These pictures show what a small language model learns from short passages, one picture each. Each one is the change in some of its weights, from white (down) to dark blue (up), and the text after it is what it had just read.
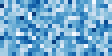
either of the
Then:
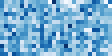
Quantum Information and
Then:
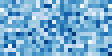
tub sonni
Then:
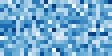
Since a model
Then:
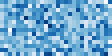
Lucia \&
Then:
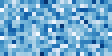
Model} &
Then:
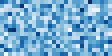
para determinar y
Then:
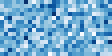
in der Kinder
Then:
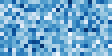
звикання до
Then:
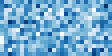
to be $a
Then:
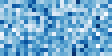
the \cii\
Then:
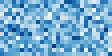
в печени
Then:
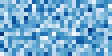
interpolation of
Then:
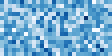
our current discussion
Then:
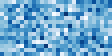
are given for all free
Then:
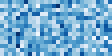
Center is
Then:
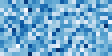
controle dos
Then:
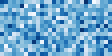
Pareto front
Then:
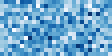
deleted from the
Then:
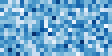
well as an additional
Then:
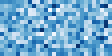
a energia
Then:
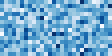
their resulting action
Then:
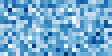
ele alınmış
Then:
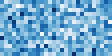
norm of the relative
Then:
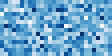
higher than this there is
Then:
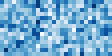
is clear that this
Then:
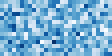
which consumer interest can
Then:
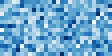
that have rank
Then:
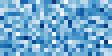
model for black hole
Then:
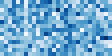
sliki 2.
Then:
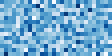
com os recursos
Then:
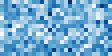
kennis van de
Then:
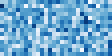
e os seus
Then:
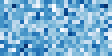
bir filialdagi
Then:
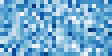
condescend to
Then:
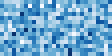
implicit form of
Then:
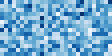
on two fields in an
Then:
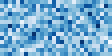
behave like
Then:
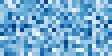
Some current dimensions
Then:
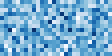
article also describes
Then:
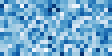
instead of
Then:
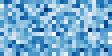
energía y
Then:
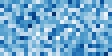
г. Photo
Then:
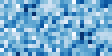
is based on the
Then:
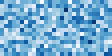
the perturbed fields
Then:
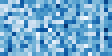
decision making.
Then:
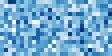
insofar as
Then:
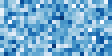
to improve performance across
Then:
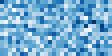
sich, dass
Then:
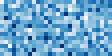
are likely to be
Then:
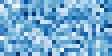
(gold) for
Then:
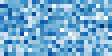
comet, the
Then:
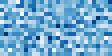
important evidence is that
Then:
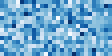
of the detected
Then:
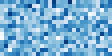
% ni tashkil
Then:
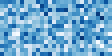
2020, and more than
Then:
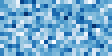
of supersymmetry
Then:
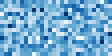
there is precedence
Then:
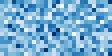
років та
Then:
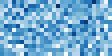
у женщин
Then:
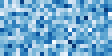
the inner core region
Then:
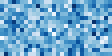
But this is
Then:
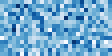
Volume 16,
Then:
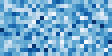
this, ${\cal
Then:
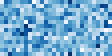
o mundo social são
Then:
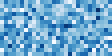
extension that will
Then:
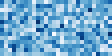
collaboration is a
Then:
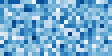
calculations used to
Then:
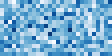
plicht tot
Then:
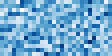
term, mainly in
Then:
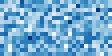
several times during the
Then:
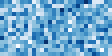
incorporando as
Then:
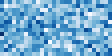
la capacidad
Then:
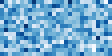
A new game,
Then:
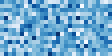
com suporte
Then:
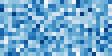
variable $\tau=
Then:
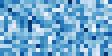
E. Lo
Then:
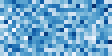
atletismo é
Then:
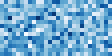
inkomen voor
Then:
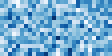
try to make
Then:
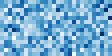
это новый
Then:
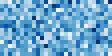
Since there are
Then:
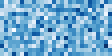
the transformation of the
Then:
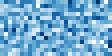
de la Valle
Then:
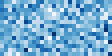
ва ечимлар
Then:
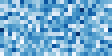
gas surrounding galaxies
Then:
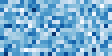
large strong phase when
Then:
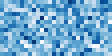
this setup,
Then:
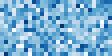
data were generated by
